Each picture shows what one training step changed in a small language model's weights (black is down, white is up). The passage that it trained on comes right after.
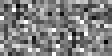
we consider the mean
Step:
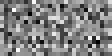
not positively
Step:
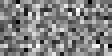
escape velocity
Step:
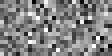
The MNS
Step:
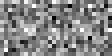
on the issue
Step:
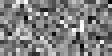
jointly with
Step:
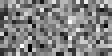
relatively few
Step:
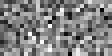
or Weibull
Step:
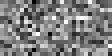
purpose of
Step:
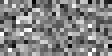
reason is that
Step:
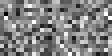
copies. In
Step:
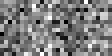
explains first order
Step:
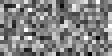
and molecular
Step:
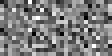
Conclusions :
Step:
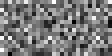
charge, the
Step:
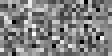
on the sides
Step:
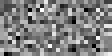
difference SD
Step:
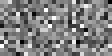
the generalised system
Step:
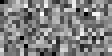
Taila*, and
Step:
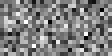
attention as
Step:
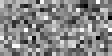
of the available wind
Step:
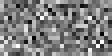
order behavior of the
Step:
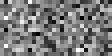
collection pertaining
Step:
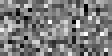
studied at a
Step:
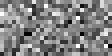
signs. For
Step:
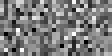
action plan for
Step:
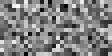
the classifier
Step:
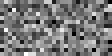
blows air
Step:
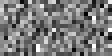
should be determined
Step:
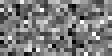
impose that the parameters
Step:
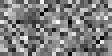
spring and
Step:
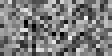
converted to a
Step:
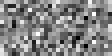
and a final
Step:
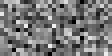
propagation along
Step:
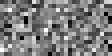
L., while a
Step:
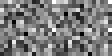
in terms of a
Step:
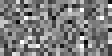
fast MHD
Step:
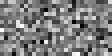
more than -40
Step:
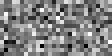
the one-side
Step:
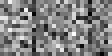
unable to compare
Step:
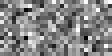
have variations in
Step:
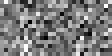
initial organizational
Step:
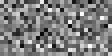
most important upcoming
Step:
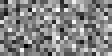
made with the
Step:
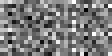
a propagation
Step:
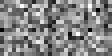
sea lice on
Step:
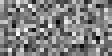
for download
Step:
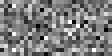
same unit,
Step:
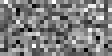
of local lattice
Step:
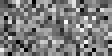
M, Stegun
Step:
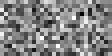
the structure of the
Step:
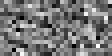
although only
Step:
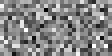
of the world's
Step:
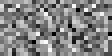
with and without other
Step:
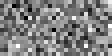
Inferring the
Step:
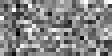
we have a low
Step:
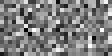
LIB and
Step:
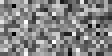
and colossal
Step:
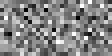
sciences. The
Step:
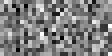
paper will be the
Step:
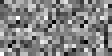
This light is
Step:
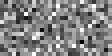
of the reasons
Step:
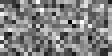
the tubes
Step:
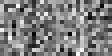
and behavioral control
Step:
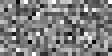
At the same
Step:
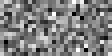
pattern are strongly
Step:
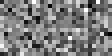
not able to
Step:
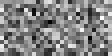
the protection of the
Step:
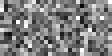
class of frames with
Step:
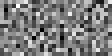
to be achieved
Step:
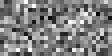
name literally
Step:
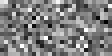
extractive resource
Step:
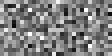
and a negative
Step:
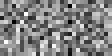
and anchors,
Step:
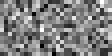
the current General
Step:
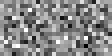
of the surface.
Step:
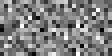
control is not due to
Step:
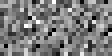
EoR galaxies
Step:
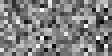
The composite system
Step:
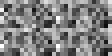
the importance of
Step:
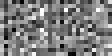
platform where all
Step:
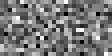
If a set of
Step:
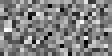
our prior and
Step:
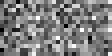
To recap, the
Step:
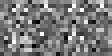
respond to flux
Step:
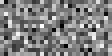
synchronization of
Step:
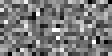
So, a
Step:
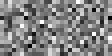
A. Hence for
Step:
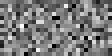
during lessons that
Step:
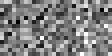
some observations with
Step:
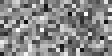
informed consent
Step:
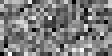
No dataset is
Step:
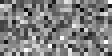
We thank Dan
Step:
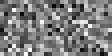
we only expect to
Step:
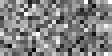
spinors of
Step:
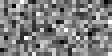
overhead to the
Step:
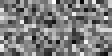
the limits provided
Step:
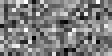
to define the
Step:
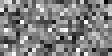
first question was:
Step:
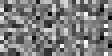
the beginning
